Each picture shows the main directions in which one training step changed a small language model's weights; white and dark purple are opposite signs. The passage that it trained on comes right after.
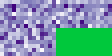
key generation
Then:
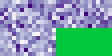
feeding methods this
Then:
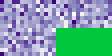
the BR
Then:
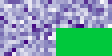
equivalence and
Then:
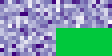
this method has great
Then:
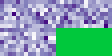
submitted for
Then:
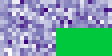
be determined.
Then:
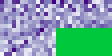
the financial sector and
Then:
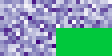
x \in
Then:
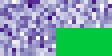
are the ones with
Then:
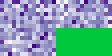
the B2B
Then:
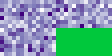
eddies of
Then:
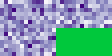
difference scheme on
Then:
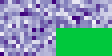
this is available through
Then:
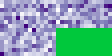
three operating conditions
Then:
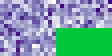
to the advantages
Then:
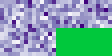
plan of action and
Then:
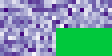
coordination of
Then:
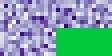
B C D
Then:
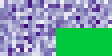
data set is
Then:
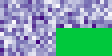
Cosmology and
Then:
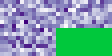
bulk gap
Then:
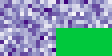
not put
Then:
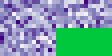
arises from
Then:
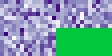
rely on
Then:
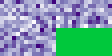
case of the
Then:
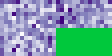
contribution of any possible
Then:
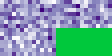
only one of the
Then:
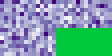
the seeds
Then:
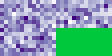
that is not
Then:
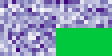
among them when
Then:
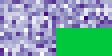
of interest. 8
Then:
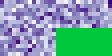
function we obtain
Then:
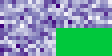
amplitude. This is
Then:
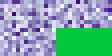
emulate the
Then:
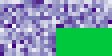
and microphysical
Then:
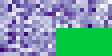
Maturity Model
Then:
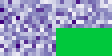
However, the output
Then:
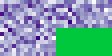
is the magnetic
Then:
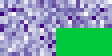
furthermore, it
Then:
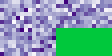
The magnetic field
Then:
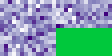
In many/most
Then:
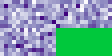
+ \lambda
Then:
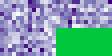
simulations) reported in
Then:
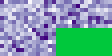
scheme of
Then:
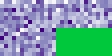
time between the
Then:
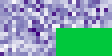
by the red line
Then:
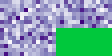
The operator form
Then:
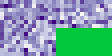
\right] .
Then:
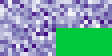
from (March
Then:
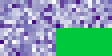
we gave an
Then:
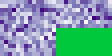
radiation will therefore
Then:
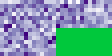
and consensus
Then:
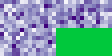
diagonalized into
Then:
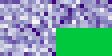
for the noise that
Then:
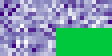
GC Index
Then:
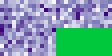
lies in
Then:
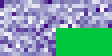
technique and will
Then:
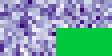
introduce a
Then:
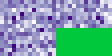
Calls and
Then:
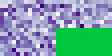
forecast the
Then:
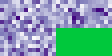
The trackway
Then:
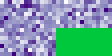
Recent research in
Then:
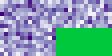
has also been
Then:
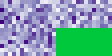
However, the
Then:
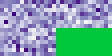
invites a
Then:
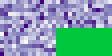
required sensors.
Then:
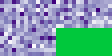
theories. It
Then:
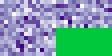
that part is involved
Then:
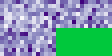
of respondents
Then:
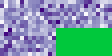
accounted for
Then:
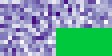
for special applications
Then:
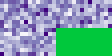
confinement pressure
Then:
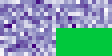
and weight gain for
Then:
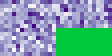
affects the statistical
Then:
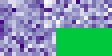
median spectrum was
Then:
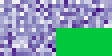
the literature combined
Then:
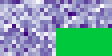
and variance
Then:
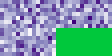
The respondents were
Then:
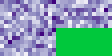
to be applied in
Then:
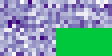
very small compared to
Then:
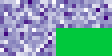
contrast, if
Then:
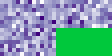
\cdot \gamma
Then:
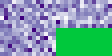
in groups by the
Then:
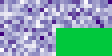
is direct proportional
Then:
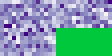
and the suid
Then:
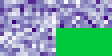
effects. Major
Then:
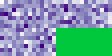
software will be used
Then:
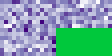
and by extending
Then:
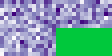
products in ways
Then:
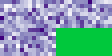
simulated a
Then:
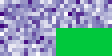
has independent attribute
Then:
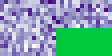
really needed as
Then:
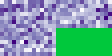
production, it is
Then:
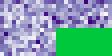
of Digital
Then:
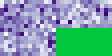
ability of Trans
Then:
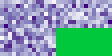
of reduced watering
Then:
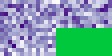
no significant changes in
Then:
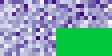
process and the
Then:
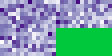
loss but also
